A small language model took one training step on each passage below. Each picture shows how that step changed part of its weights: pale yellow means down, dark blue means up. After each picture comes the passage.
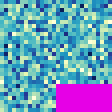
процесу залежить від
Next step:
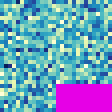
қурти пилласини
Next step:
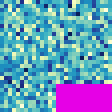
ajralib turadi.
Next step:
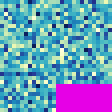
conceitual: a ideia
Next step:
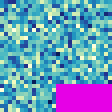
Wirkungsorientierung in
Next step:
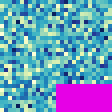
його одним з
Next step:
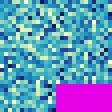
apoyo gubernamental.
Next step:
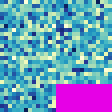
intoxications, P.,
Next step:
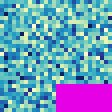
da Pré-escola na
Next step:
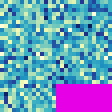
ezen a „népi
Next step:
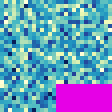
було призначено для
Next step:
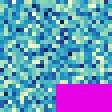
permitirá identificar
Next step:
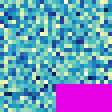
Z pierwszym z
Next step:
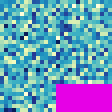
tierra el shield en dos
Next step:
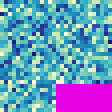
como uma tabela que
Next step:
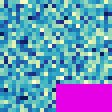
Filologiya kafedrasida
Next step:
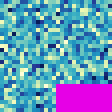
ha experimentado en cada
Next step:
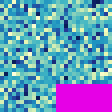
группировки) на
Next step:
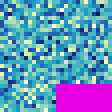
a energia cinética do
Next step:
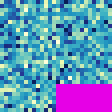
berarti ada hubungan
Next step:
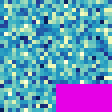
эмоционально и образно
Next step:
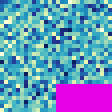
lado, e de viver de
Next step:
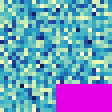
una malla N°18
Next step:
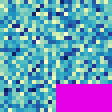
por profesionales del sector
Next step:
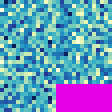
de « digitalisation »,
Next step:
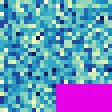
Essential Medicines
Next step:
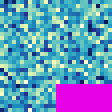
et peut être même
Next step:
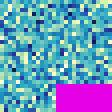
adadidagi ma'lumot bilan
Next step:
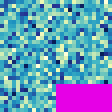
Dessa ska vara
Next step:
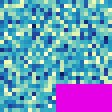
ПП «СКД»,
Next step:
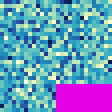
як на технічному, так
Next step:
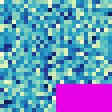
Velan, Seeni
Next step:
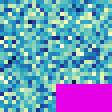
розвитку освіти в
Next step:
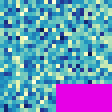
O'zbekiston Respublikasi
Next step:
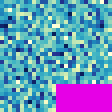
tahlil qilish usullari,
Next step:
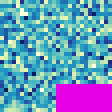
Castile and Violante
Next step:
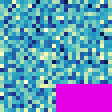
pronunciamiento no
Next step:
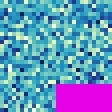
tashkiloti aholi
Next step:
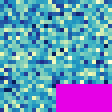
USA, there is a
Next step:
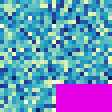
permitindo que a
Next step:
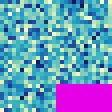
его главными
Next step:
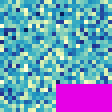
hospital por conta
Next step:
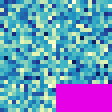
Department of International
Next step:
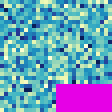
и птиц: справочное
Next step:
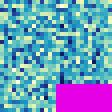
aproximativ 70%
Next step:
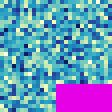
objetivo de verificar os
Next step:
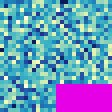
del H. Congreso de la
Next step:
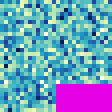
у різних її
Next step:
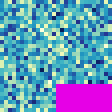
sabemos que existem
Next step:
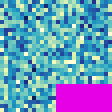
v. h. Recht*,
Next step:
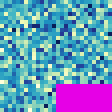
martdan boshlab muzey uchun
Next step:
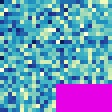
спортсменов, часть
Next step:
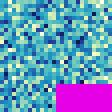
Kumar V. Anomaly
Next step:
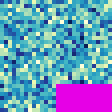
считается одним из
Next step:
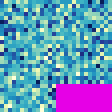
hech qanday fazilat
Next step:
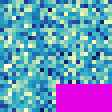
досліджено процес
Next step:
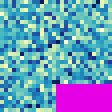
distribution of data,
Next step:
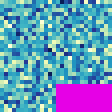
o desenvolvimento de
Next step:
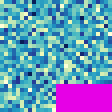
PDF final que integre
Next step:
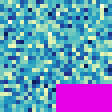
19-mart kuni
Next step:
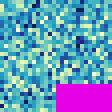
3. Yechim namunalari
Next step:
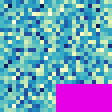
етиштириш ва 10
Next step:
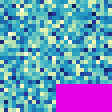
xos xislatlarning,
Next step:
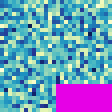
Survey Analysis
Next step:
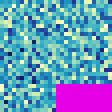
життєвого і
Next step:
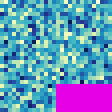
da tuberculose.
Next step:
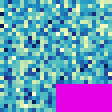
las universidades y sus centros
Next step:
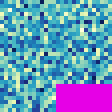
связано, что
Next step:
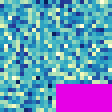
claramente diferenciados.
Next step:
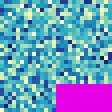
послуги чи ведуть
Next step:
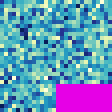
Jadidlar harakati keng
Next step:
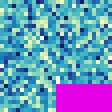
Llacs, dues de les
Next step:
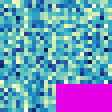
которое возникает
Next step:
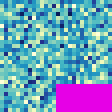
bilan rivojlanib borayotgan
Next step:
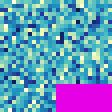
Indicadores de competência
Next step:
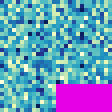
В тоже время,
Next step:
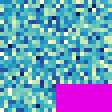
очиб беришда
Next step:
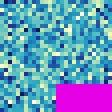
de aprendizaje y
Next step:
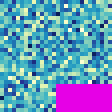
soʻzlar: alohida
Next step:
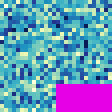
nazariyasi, iboralar
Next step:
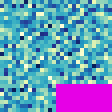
el confinamiento he estado
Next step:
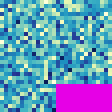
countries, drawing
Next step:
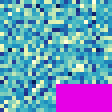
естественного развития
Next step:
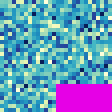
pays à majorité
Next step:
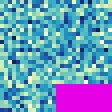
"ظ" إلى
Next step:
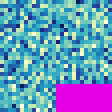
elementlar majmuasini
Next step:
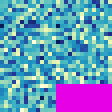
ko'nikmasiga ega
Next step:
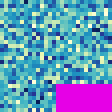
sa ugnayan sa
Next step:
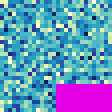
a coloro che,
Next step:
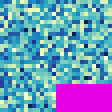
технических специальностей
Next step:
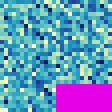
pouco sobre o que é a
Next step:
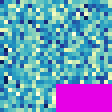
Аннотация. В
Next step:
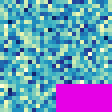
fost înlocuit
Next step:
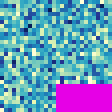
\log_y x +
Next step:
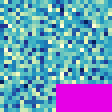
The role of econometrical
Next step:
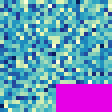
sentido, Pereda &
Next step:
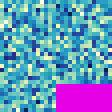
sociale verzekering.
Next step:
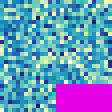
an'analar, yaxshi
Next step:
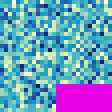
maioria dos incidentes
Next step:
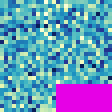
sirflarga mos
